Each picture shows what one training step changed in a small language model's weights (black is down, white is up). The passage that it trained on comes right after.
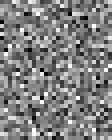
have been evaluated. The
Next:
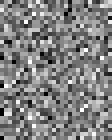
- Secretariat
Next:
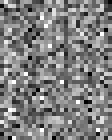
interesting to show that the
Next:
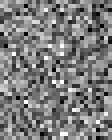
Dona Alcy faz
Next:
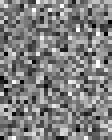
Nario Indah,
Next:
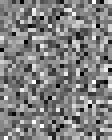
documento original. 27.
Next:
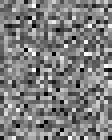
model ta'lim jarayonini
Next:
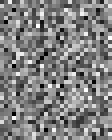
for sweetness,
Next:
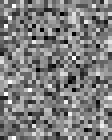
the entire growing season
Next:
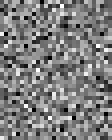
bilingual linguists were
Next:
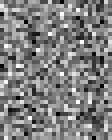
one's own proven effective
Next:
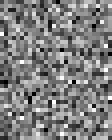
Handmade Paper industry
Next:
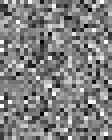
pertenecientes a
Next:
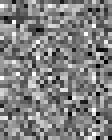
currently being tested. The
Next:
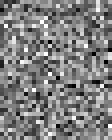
longer oligos with
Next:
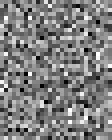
yang dapat digunakan untuk
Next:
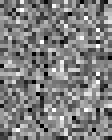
treatment and revenue
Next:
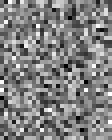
berbasis digital.
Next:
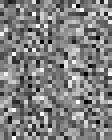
development of the Polish
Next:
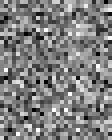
vicinity there are many
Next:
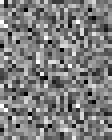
demand by irrigation during
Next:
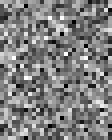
data: Excel
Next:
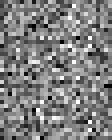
centuries ago by
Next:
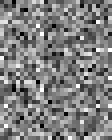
rivojlantirish kompetensiyaviy
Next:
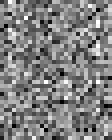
nehmen oder sich für
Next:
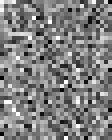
(PLS) analysis.
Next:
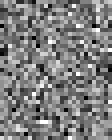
B1 de alimentos,
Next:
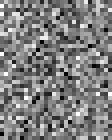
suisse des sciences
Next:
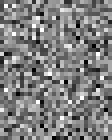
și mărturii
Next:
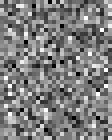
increasing trend except for
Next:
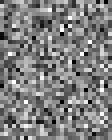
computer codes for the model
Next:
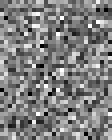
temperatura do pit para
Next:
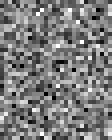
birge, suw
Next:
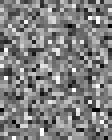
fora de casa
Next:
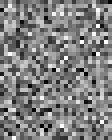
about the movement and
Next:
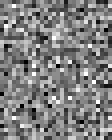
in Tables 1 and
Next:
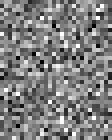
is very useful by which to
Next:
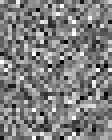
halife tayin
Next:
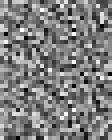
impact on faculty.
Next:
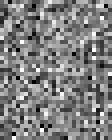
of urea at
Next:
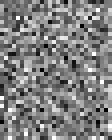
characteristics of respondents can be seen
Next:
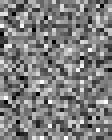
algo predominantemente
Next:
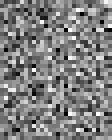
Regarding the factors that
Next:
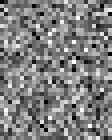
if medical treatment does not
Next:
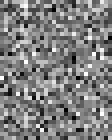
recommended for all categories of
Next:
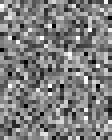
should be supported, or what
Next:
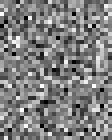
і спрямована
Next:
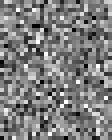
frequência de consultas
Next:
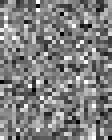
was measured at IP12
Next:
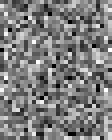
компонентов является
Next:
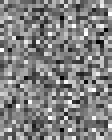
Informationen ausgeglichen,
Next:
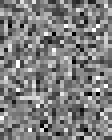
до контролю
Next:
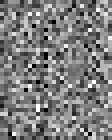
adaptive learning strategies such as
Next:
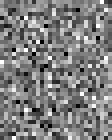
a method of improving
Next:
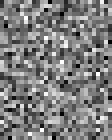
instructions used by systems to
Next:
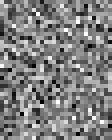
the birth prevalence
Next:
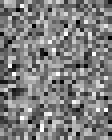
estimation hinges on
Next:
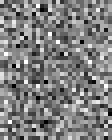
ação ou omissão
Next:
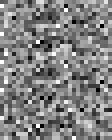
improve understanding of employee
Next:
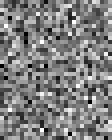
van den Tillaar,
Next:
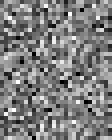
Hz depending on the
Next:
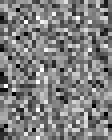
coronary artery
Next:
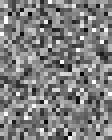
qiladi. Uni
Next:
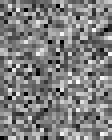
Date Adeola
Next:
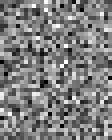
tres primeras.
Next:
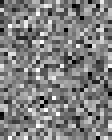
over the known set of three
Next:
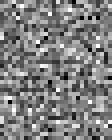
mg/L initially,
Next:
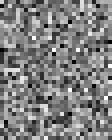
Quran” As mentioned
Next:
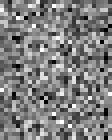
finding is in line with
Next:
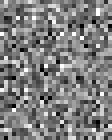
of these resources in order to
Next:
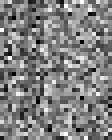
National Comprehensive
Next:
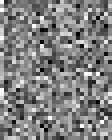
group after intervention.
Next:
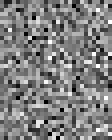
are additional constraints such as
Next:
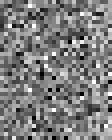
ser social. De manera
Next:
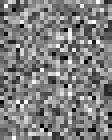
significant regression equation was found
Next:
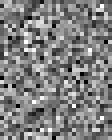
a number specific to each.
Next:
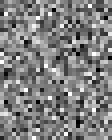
at different times Figs.
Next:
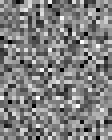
maktabi dasturida
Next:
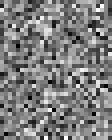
Children attend to
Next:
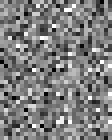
species have stout,
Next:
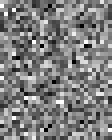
1). We assess the
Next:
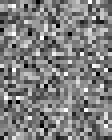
lose their meaning as a
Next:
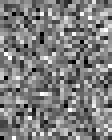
de colorización,
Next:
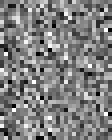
of occurrence of each
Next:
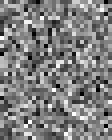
20 to 29 years old while
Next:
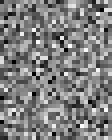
inter dum contemptim
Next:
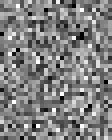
type 2 diabetes
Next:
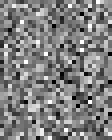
tilidagi epitetlarda
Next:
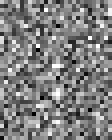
conformidade com práticas de
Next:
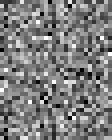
до дітей,
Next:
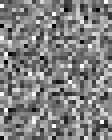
dapat menjadi nilai
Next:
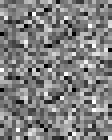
Whereas severe
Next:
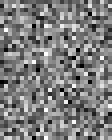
dan kerja saling
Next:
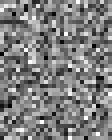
changes taking place in them,
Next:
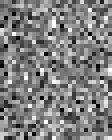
web tools need to be used
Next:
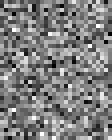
the workflow used for
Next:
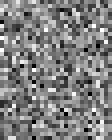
study. Using the factors being
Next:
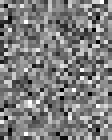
With mild erosion it
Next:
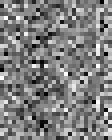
Segundo Silva et
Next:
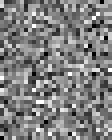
de specifieke
